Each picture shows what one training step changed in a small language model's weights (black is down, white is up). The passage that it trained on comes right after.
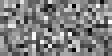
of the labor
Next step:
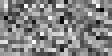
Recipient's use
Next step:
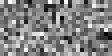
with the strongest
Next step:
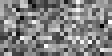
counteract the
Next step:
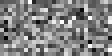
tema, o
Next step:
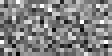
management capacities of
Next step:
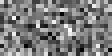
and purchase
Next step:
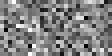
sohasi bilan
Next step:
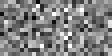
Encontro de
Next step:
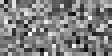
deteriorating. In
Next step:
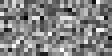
that, at the
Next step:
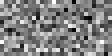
input variable and
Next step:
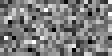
a SEM
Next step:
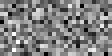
= 2 Hari
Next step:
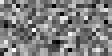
im **Juli
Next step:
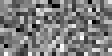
no terceiro
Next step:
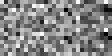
with the formation of
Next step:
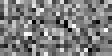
atingir esses
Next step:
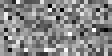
needs to be
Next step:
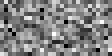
main products of
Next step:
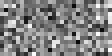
of an relative organ
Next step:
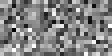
(The Longman
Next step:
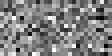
gait by
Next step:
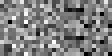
This research was,
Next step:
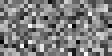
disciplina de
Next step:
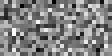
the regime, but
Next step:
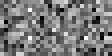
–* деб
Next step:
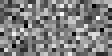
the purposes
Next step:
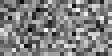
the principle of
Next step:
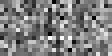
by Conallen in
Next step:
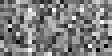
qualities. To
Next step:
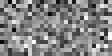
& Pervin,
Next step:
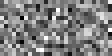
Alex. Hold
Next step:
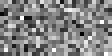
utilização das
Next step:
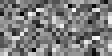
de calidad de
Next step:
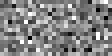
digital reproduction
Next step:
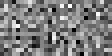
el enorme
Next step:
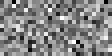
é o caso,
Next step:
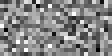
ва таълим
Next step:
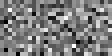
a Cartesian
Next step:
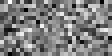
the region – have
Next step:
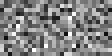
on their first visit
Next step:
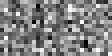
potential field of
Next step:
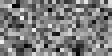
pur fatto
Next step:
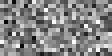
is translated into
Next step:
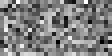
la défense
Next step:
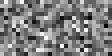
At the same
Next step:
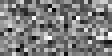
QUA, as
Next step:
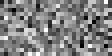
baik itu
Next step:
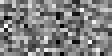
matrix P
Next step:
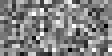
of Shah
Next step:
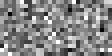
managers who can
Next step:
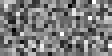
de agosto de
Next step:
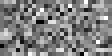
presente uno
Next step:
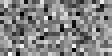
video via
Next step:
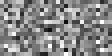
structure can be
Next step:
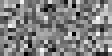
of the operator L
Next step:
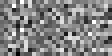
confusion matrix
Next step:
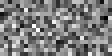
lo que es y
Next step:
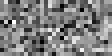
assessed for
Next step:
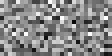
covers various
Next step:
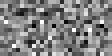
significant changes,
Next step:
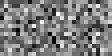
to create a
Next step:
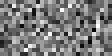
que necesito,
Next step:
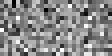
entre les pratiques
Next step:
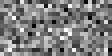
Agency theory
